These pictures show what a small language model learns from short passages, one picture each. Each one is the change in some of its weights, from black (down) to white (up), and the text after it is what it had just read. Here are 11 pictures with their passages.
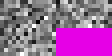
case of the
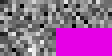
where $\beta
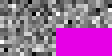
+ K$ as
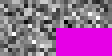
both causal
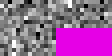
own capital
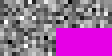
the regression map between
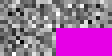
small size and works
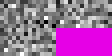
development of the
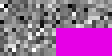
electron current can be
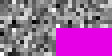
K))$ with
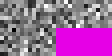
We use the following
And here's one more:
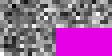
example, in both
